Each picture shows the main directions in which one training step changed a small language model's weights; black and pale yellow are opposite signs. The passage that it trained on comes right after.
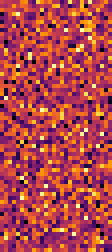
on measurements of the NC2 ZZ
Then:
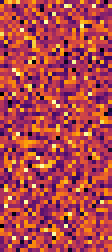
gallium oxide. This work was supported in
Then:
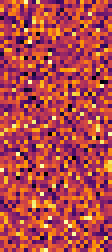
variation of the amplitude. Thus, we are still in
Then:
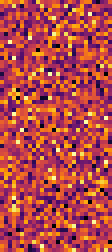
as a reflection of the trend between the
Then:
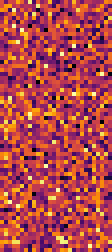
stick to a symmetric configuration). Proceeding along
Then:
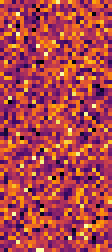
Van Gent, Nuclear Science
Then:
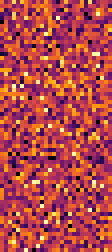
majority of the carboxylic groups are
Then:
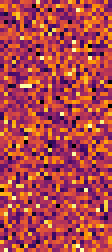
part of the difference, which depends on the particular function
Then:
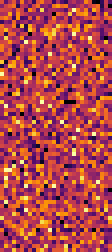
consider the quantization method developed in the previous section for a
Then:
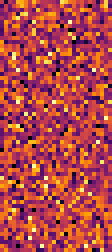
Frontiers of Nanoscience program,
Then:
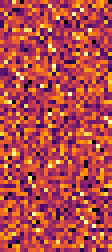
prove \medskip\noindent {\bf Theorem
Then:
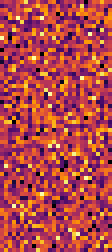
last but not least, a decade of experience
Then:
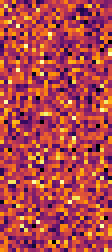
data from Jefferson Lab and
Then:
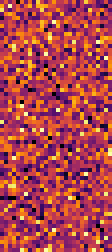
established an atomic database of the
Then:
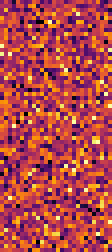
galactic plane, chosen to be the location of
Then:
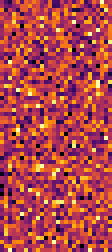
the radial flow velocity \begin{equation}
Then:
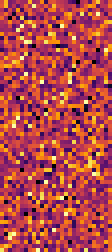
Stratified or Multinomial
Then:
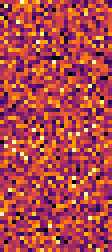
\\ \hline\hline mean After MA&
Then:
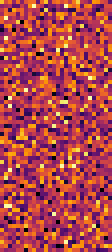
smaller than in a typical superhump system. We
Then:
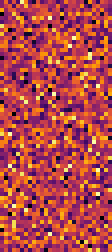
device at point A of Figure 2b in the main
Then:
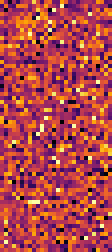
{} \caption{Inferred association networks based
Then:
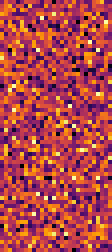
simulation cell of 2,000,000 colloids,
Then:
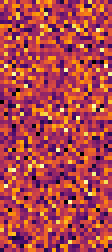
and metal enrichment of galaxies and
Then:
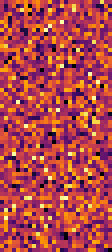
spectra, observational cosmology \vspace{4cm}
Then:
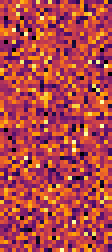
resolution and a contrast comparable to air experiments.
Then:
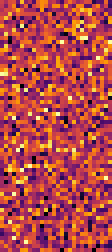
the following constraints on the folding constants:
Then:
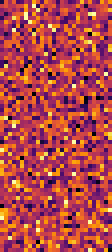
exciton density (Bose-Einstein
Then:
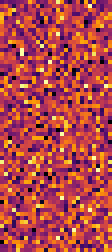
for Companies, which are much higher than the average
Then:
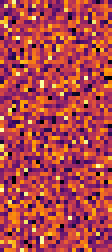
40\% of them are in MS–WD
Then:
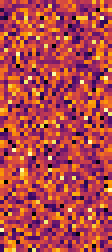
the itinerant carrier (GF)
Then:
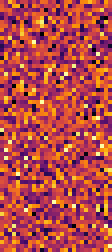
is manifested in the negative value at the center of
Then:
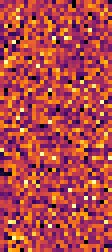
(1976). Considering the {\it
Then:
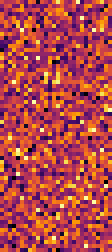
states are the same, becomes the partition function of
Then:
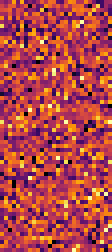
the upper panel of Fig.~\ref{fig7} with
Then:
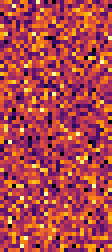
result for the same dataset on a commercial
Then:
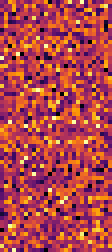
Vectors show the direction of the Sun and the image
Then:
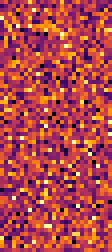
wave number, and $\omega=2\pi
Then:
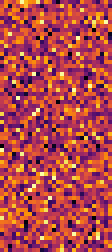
\texttt{BASE} model. This significantly
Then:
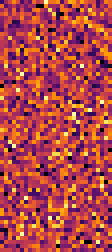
a contrastive learning framework to enhance
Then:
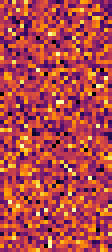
in the original system. Accordingly, the term
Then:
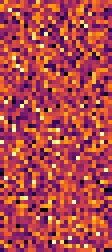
different Re}. As $y^+$ increases, data points
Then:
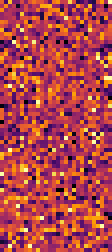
our WebCT zip files for the
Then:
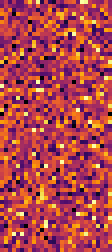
Viewing $\cH$ as the Hamiltonian of
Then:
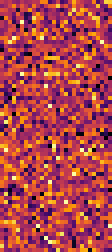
$= 0.45a$), as introduced in Fig.
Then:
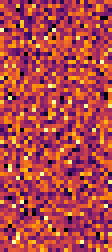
are observed in the residuals (middle panel of
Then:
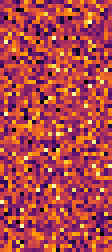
centers of complex roots (``strings'' of
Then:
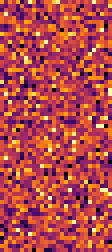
predictive better constrains the inverse problem. The impact
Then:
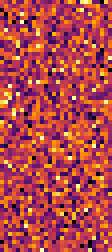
scale invariant formulation by Andersson et al.
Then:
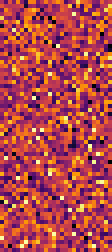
second bands, which leads to a large joint density
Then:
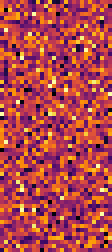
fluorescent beads, cells, and
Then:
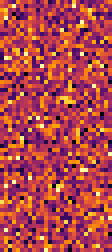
its underlying (topological) 12-class
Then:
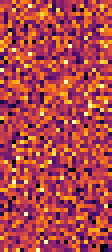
collaboration networks of scientific publications
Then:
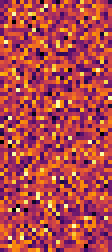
shared 95,224 times, and viewed
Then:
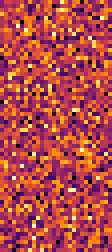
are analyzed. Four solutions, as shown in Fig.
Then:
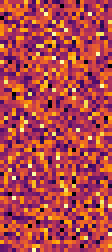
minimum distance from the point number $n-1$ among
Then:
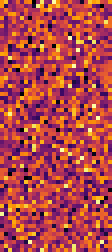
SVM has also been used in Image
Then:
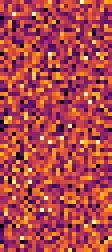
Reed-Solomon codes. Although
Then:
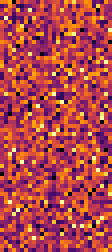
\end{equation} where \begin{equation}
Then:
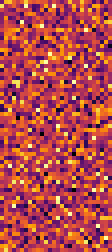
while previously reported results were purely numerical.
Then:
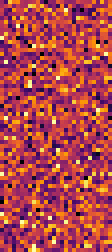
Therefore, we renew the plot of Fig.
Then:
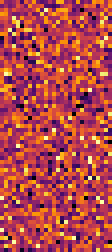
the incoming wavefront. The photons
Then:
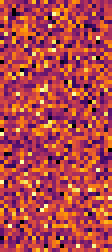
heating system** The primary energy consumption per
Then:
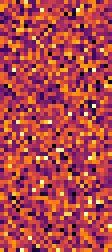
sensitivity of future CMB experiments will be extremely
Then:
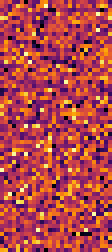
binding free energies, we deduce the
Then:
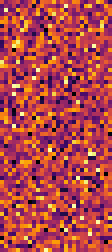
temperatures in disagreement with BCS theory which
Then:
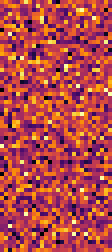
paper, it is sufficient to focus on modular graph
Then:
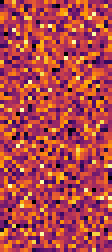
was conducted only on Twitter/X
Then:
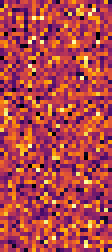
example, Fig.~7 shows the patterns of the
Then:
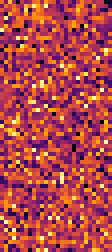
ET-like detector, \hi\ intensity
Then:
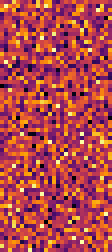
structures on arbitrary curved spacetimes exotic dark
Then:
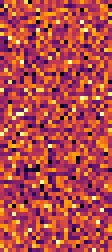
small-scale labelled data and edge devices.
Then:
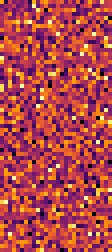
Islamic city-level sample. Table 4
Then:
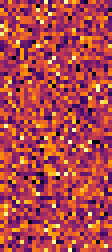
although the dispersion of quasiparticle bands near
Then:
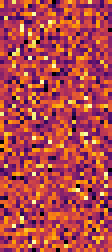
Two re-ignitions of the delayed
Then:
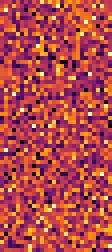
is accurate, our finding of exponential scaling when noise is present
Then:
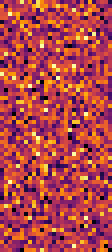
extensions of this work include extending the experiments to run
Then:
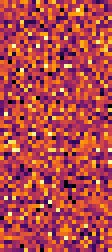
a conversational search agent. Given these user
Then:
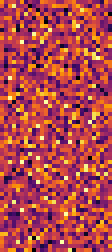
the NLR instead of in the torus.
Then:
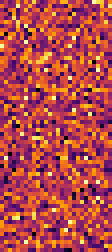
consider the following tensor operators with the scale of new physics
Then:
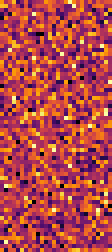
icon. Yet, P3 decided
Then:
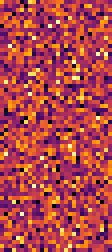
spectral index allowed by the Planck data as shown
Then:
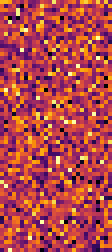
of projective geometry} \end{eqnarray} We now
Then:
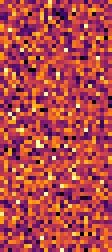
ray burst detector. In the second paper
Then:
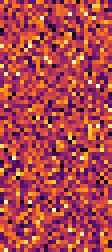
which would be unstable in semiconductors
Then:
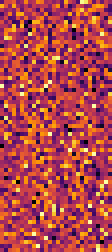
in terms of its intrinsic elements, namely, invariant
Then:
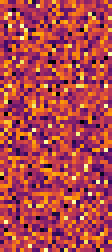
According to some studies, there is the correlation between
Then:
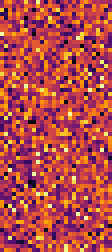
different problem from open-domain agent evaluation. In
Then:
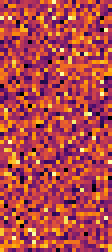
at the TNG telescope in March
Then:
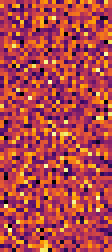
is typically much smaller than the wavelength of the modes in
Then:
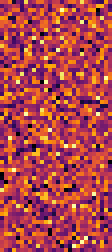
levels that we need to ascend in the
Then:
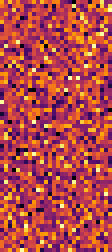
component, the first localization of TGFs from
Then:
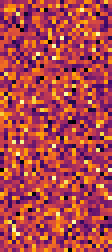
$g_s$ corrections on the type II side
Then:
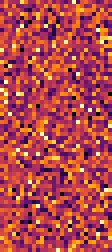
the consequences of "point-like" description of
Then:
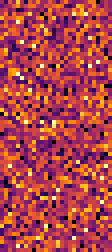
most experts agree that the JIF is a far
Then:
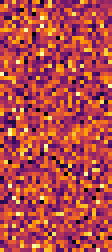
\cf{TempRange} and
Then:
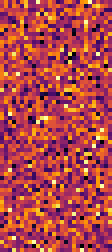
of software engineering since its
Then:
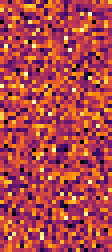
High-resolution spectroscopy (LiH),
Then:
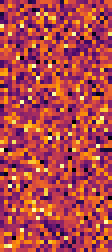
linear topology and 0 for a circular structure. \\
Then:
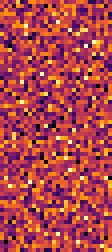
fundamental identity. At the level of equations of
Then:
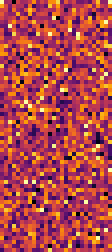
the Acetonitrile molecule
